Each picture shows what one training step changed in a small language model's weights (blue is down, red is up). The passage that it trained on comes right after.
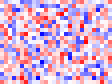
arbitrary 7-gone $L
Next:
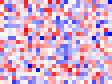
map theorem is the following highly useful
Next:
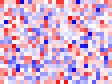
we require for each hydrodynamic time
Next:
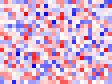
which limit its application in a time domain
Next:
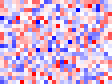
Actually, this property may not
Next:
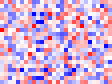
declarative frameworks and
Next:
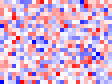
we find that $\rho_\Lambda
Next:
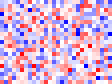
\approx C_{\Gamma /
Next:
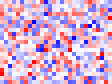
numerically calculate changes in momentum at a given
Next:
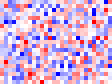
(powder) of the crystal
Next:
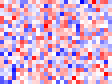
for which Fourier forward and backward transformations
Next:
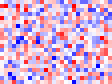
which converges at very point of
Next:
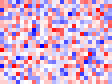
compositions of an integer: a
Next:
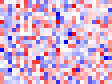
is rooted on the greater than sign
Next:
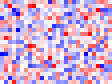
W. Campbell
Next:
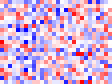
and the boundary integral solution formulations
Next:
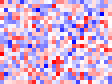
static potential. The term proportional to
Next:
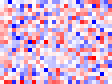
0 \}$ the span of the set $\{
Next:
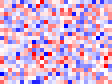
data, in order to check the impact
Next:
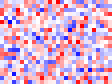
chiral convention has generators
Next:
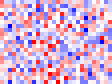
set-theoretic complete intersection on any
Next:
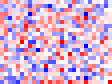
space-time whose co-ordinates
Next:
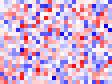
$\x_i$ and the
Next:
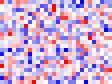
write \begin{equation}
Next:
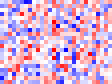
are permuted by the Klein
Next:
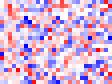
to the ISHE, where
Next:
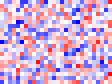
consider the problem (1.1)
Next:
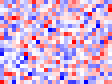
only if \begin{equation*}
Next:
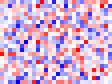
the limit of small-amplitude
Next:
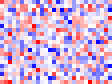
behavior is shifted from
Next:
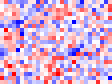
the linear integral equation for the density which
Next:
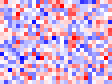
from the thermal equilibrium average due to finite
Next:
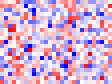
networks for supervised learning during
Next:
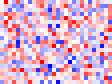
& mag\\ SDSS i &
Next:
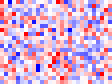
of a system as a function of time
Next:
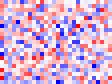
we will make explicit in Section
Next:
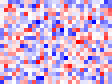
that any two non-parallel blocks
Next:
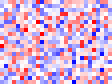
Modeling and Simulation Conference
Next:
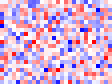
large fraction of a researcher's
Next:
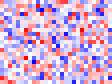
expected on the basis of a
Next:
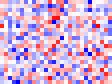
Simulated map of the magnetic field component
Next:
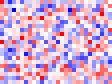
defining parameter $q$ is not a
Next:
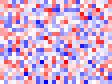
however, one encounters an
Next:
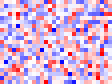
solve for the physical conditions of the
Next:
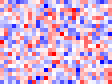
rise above $1$ signals the
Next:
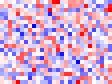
\begin{equation} d\circ
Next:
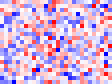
low-energy action in the form,
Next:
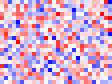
is the global ordering index of the
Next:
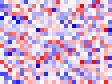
of all partial sums of the above
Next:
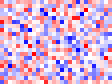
symmetries; for $T_{8}$,
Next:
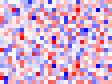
h) and j), we derive
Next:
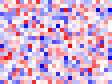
expected from SNR of different ages
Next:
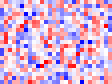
& \texttt{nIncr}
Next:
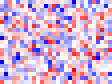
selection, and forecasting.
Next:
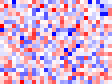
0$ transitions. The Hindrance
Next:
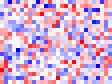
equation (DAE) or a singular
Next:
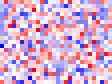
contains 34 kg of
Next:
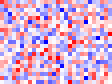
binding of gas already inside it.
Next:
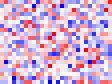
in storage rings}
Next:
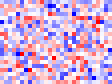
There are two distinct equilibrium points leading to
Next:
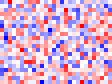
(i)} $\Rightarrow$ {\rm
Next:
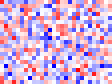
independent of $\tau$.*
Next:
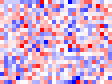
the $6$-th elimination
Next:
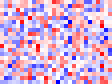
so-called *winding
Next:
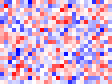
obtain a cycle ``just below'' the
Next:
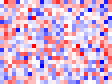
Polyakov loops and
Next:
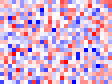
perspectives such as that of
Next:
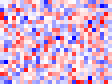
and probe experiments: a fully quantum
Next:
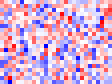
will be different but in general for
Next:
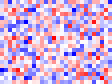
the context of typing the
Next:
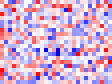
We now have to understand the descending
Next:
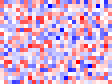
all geodesics are closed, then each geodesic
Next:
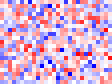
and complex numbers are denoted by
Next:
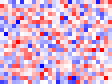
In this case "dimers" are
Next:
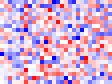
open part $\Gamma$ of
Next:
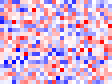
1$} \vskip 3mm In this
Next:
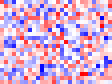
zero (see Appendix). Then, during
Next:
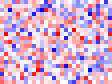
\( x_i \) is determined by
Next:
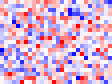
\ayd $-modules where $
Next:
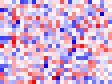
its sample size. The scaling
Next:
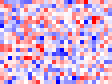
Since $V_{n}$ has a
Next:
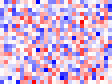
indexing of base suffixes
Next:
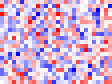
the same framework, we provide an explicit
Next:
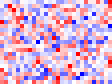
< 0$, and the range which the
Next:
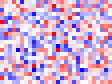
for more accurate estimation of their relationship for
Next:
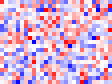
element is obtained by polynomial interpolation
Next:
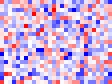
that \begin{eqnarray*}
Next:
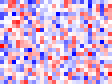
their results here. Adapting
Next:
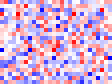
versus the number of degrees of
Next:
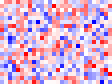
someone who truly understands
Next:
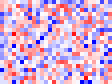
\delta_y \cE ,
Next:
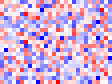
also present in the spectrum of the
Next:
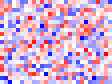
says that $\L$ has uniform
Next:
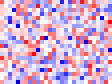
state cannot be identified. on the machine
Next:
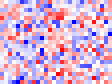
the first and second order MF equation
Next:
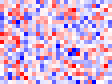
The attacker recovers the secret by
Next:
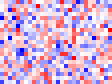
Motivated by the works of
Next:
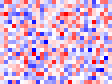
3-tangle and the maximal average
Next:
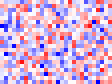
becomes useful in the formalism. Because
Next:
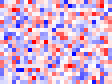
which are the subject of Sec.\
